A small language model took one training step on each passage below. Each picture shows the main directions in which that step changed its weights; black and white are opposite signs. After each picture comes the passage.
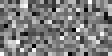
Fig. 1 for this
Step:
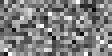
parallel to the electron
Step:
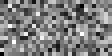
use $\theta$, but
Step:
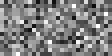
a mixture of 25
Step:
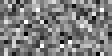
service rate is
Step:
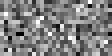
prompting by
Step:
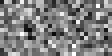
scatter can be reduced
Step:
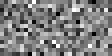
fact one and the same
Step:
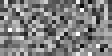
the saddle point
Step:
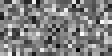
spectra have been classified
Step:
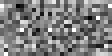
and inclusive mean
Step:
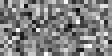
out the possibility of
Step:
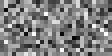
irrespective of
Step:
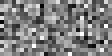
mar, year =
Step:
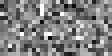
grid, we compute
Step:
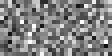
for Theoretical
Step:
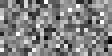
has little
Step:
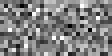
to achieve high efficiency
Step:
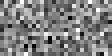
requirement for existence
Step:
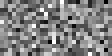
the \gtt\
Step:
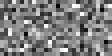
is a low-lying
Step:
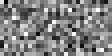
every $a\in
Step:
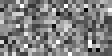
calculations are performed with
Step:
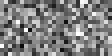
how the LHC data
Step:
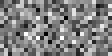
contributing to the
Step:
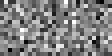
the CT frequency.
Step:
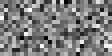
the apparent success
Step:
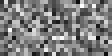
the TPE power,
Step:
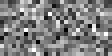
variable names or
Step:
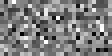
behaviors resulting from the
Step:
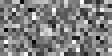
presented in the Table
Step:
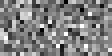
greater than a certain
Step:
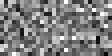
the final moment, we
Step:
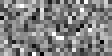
load power that must
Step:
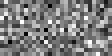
It was also proposed in
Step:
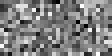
and incident on a
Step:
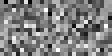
adding $\ts
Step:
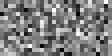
we discuss the properties of
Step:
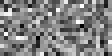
dimension of the lattice on
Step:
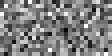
yields a canonical
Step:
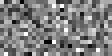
higher complexity of the
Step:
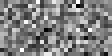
for their contributions to a
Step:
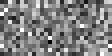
downlink photon rate
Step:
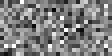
shown. Bottom:
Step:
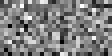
state (counting
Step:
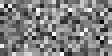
with the chemical
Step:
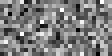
degrees of
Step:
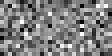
order of a factor of
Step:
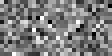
High Energy
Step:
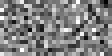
collapse of
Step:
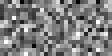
thermal energy losses and
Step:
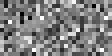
not debated
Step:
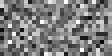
bound state of a
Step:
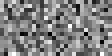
between the spectral triple
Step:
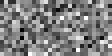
the photon statistics is
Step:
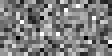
cluster of bent
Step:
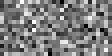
also be enhanced
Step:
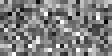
This record evaluates
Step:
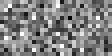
in these planes.
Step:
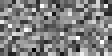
of the technical
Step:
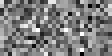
connected domain of
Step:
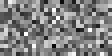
the same as in Figure
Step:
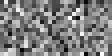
the BBN
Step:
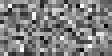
in the case of
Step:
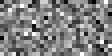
number of cycles
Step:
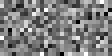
was applied in the
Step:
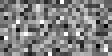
individuals. The user
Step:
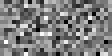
place of a
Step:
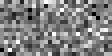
Rev. Lett.
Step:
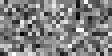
all the observables.
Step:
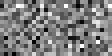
is to hide
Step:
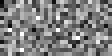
per unit volume and
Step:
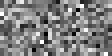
quantum phases exist:
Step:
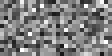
of fused
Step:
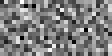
antiferromagnetic coupling
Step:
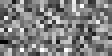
the Chutian
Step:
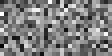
element by calling
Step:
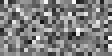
the momentum corresponding to
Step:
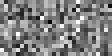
US Department of
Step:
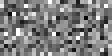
This method is similar to
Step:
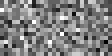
low significance with respect
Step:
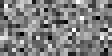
shows a large and broad
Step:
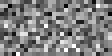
of a 0-form
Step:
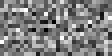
here we have used the
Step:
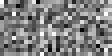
The next event is
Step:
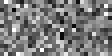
RIXOS &
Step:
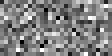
states in materials which
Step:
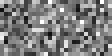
degeneracy factor and
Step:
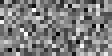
external bug is
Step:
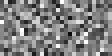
an out of phase O
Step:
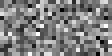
term, the functions
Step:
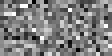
times, but it is
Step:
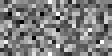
numerical results, and then
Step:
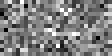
Capabilities | |
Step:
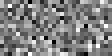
observed in optical bands,
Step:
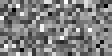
\ll L$ it
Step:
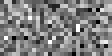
Science Foundation
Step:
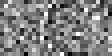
database with the
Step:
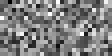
chamber was
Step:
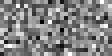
A useful identity,
